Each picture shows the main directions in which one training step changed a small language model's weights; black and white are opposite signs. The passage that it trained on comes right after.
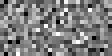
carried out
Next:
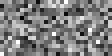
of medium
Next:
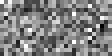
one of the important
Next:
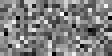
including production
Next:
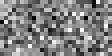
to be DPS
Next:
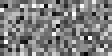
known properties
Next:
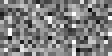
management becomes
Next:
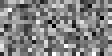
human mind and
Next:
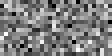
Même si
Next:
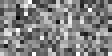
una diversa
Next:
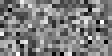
descritas por
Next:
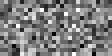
and its relationship to
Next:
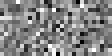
дичина у
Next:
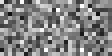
una huída
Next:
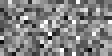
Filter Figure
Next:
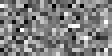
dog shows its
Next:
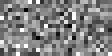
să devină
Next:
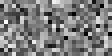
was no significant effect of
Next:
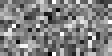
DOS and the
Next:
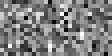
consistent with
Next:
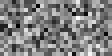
stress. -
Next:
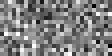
y apabila
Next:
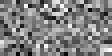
the liver,
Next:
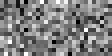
au changement
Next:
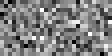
in Economics
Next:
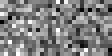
Table 3:
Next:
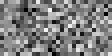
DC Cable
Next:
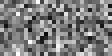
This designation is a
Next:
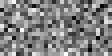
nervous system,
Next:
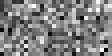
poly structure of
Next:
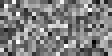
aligned with the
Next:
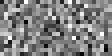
el consultante
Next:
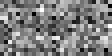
are forwarded
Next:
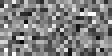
she added
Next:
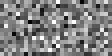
надані в
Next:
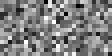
adherence to
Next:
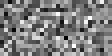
mais do que
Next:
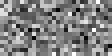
and two peaks
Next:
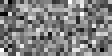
data according
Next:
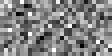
an abstract,
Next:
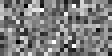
common set of
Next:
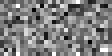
strategy in the
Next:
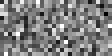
hukumati va
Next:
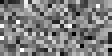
representations will be used
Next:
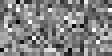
os lados,
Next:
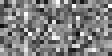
2 mL de la
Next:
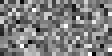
large number
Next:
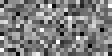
formation of these and
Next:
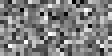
thousands of
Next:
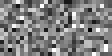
influencing the development
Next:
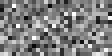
were allocated to
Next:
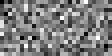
an established
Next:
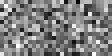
the country
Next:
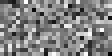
system will allow us
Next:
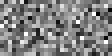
natives or
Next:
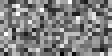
time extension of
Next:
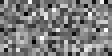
del informe es que
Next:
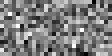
overall setup
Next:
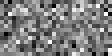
of the legal
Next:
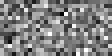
developing their plans
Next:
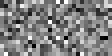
of "aiding
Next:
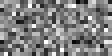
foreign trade
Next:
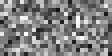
except one of the
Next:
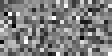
were used as standards
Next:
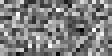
: Visualization
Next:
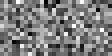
de aprender
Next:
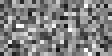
loops exist with
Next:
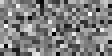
Congress of
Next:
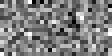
Registry of
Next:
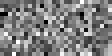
a patient who
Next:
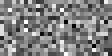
– tejamning
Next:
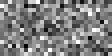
secara teratur
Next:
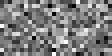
masalalar bilan
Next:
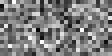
for the subjected
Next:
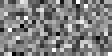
et Hanks
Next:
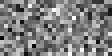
y aumentando las
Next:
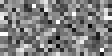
it in the context
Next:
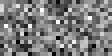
to connect the
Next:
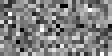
has been carried
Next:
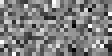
liver. The
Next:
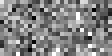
to this fact.
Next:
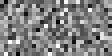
carried out in
